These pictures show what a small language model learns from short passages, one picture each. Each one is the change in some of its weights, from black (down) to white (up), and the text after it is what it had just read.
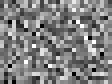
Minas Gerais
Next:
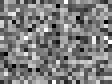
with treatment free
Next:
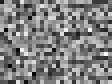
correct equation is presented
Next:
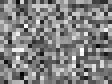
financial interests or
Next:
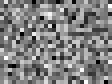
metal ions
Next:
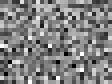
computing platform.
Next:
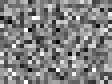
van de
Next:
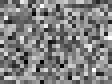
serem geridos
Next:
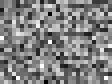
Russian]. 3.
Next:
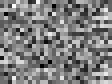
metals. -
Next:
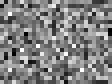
e formação de
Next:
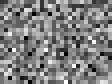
X2 adalah
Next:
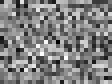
industry information and communication
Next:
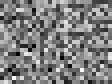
de mayo,
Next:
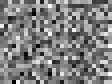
usado com
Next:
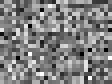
This approach works well
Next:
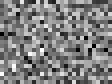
it was checked
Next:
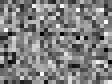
gene has the lower
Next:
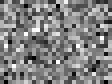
reference for other researchers
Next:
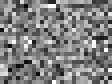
war between the
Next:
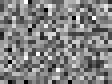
Tutte le
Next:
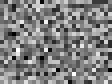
asoslarini keng
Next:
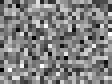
which initially caused
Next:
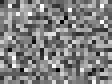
posible. La
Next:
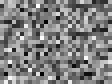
Such support would
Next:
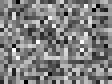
years. In
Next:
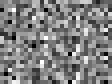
*Journal of
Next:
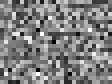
significantly earlier age
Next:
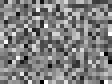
guests to ensure
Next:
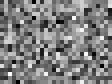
apresentar sinais
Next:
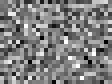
and meat.
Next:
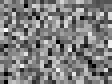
Protection of Human
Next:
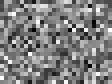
its contents and
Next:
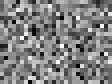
to even 8
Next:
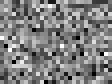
strategy to achieve the
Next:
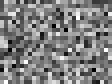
with the results of
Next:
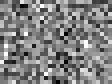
landscape of
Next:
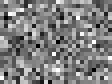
of the network system
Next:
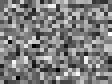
metodlardan foydalanish
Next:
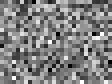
better yield worked
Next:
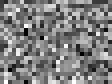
an accuracy of
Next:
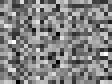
reliable and
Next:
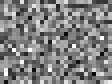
taking into account their
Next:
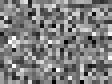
ello, es
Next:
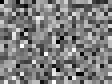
means to model key
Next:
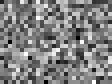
extent are
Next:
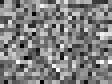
that can conduct
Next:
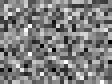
va ildizi
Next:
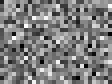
is currently at
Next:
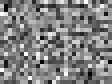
pedagogik odob
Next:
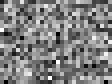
spatial location. The
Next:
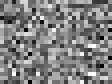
que também se
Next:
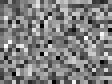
Federal do
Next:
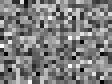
growth promoting
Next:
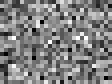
government, the women
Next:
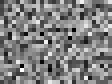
this day -
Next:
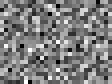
1. Introduction
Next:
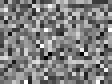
tahlil qilishi
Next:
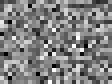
En effet,
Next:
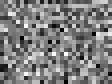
and recovery
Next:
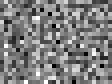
1A of
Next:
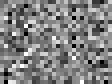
Study of
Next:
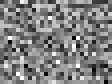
stability (PS)
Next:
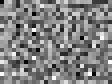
that is particularly relevant
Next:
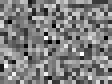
la qualité du
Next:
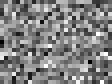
different categories. More
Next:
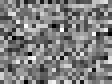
and gender or
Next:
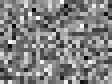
perturb and
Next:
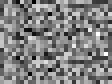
large scale by
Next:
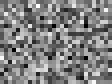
to survive
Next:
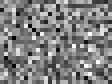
The availability of
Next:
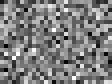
drawing up
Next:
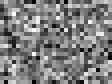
the above methods of
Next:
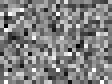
of sunny
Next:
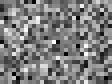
the PPC
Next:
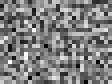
de completo
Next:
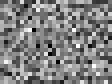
negative tendencies in
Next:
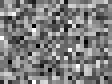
in the context of
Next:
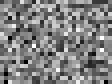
execution of
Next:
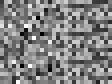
are visiting
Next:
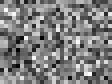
using the method reported
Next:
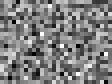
to perceive the
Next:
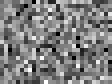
number of scientific studies
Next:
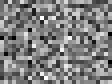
solo busque la
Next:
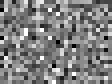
Use Among
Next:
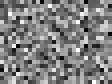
допов. і
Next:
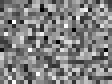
Pura II
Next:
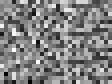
medidas para
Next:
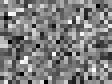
of the analysis to
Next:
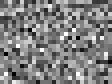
for communal
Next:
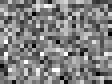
frame the role
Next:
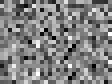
sample crash the
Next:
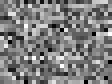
and information Science,
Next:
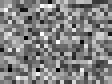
является выход
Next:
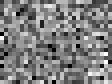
most important parameters that
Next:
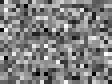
model is then
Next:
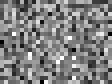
two number guides
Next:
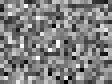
a challenging
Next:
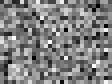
region, the following
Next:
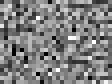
done manually then
